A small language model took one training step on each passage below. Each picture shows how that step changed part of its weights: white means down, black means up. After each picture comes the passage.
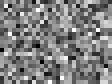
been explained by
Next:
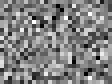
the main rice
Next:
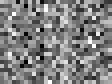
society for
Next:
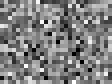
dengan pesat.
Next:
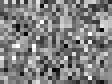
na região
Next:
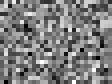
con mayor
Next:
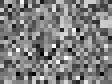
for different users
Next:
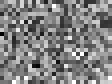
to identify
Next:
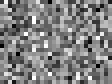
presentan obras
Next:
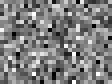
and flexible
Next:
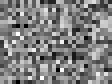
foydalanish va
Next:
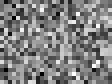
the coordinates
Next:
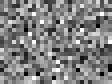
o campo e
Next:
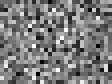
що сам
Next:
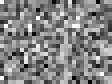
of imparting
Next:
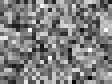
education system,
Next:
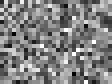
the experimental
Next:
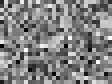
the length of
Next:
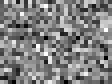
conditions of work,
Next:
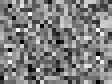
very few
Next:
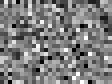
cultural forces of
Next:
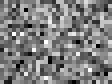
veya art
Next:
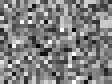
can accelerate
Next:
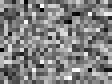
these algorithms
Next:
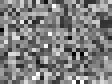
to the growth of
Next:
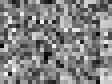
kelib chiqish
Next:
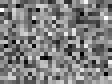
infere do
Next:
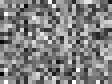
Johnson and
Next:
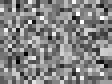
los cinco
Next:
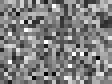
to gain the
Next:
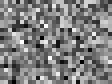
observations, from
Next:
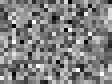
vorticidad es
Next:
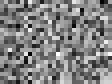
presence of main
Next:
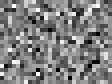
young people and
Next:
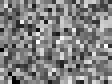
is required:
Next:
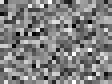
in a system can
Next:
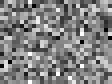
of Higher
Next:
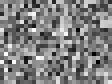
and existing
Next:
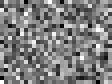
as major side
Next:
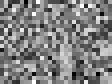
the Ministry of
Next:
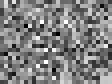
una metodología de
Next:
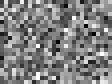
the government of
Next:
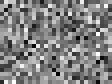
that a full
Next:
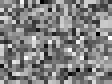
at PSL
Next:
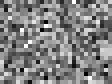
main concern of
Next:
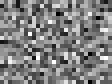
Ways to
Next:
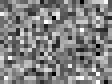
ask them
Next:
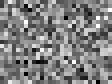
five in
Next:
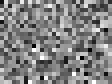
the particular case of
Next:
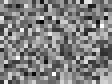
the protest
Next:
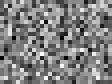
were obtained from the
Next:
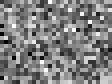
In December
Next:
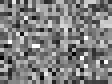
projeto aos
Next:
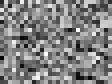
the state of the
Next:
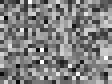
respondents had
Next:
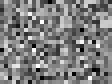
ham qanday
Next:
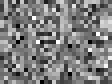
ва Хожа
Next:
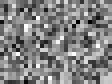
art of using
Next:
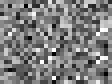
and it has been
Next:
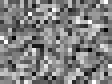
first language (62
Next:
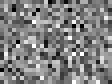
a todo el
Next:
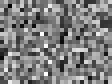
which was the
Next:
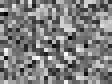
The works can
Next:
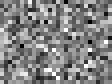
you rate this
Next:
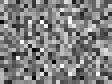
reported⁴. This
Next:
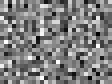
de 1º
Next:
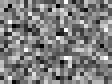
successful results of
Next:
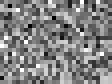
some Garo
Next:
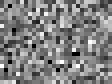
quality across
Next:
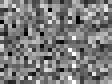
question 13. In
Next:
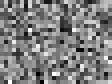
implementation of their
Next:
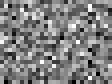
en Côte
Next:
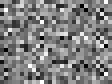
: Resources D
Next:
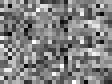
A Comparison
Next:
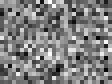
files and all
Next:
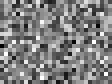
um elemento
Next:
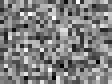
two independent
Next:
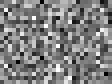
that underwent
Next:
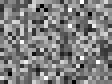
into Spanish
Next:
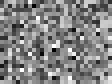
of three different
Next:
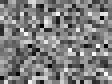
- Knowledge
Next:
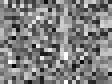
important tools to
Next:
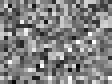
is not close
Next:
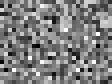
Development of
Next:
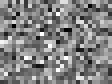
resultant increase in
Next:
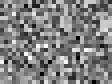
and cost of
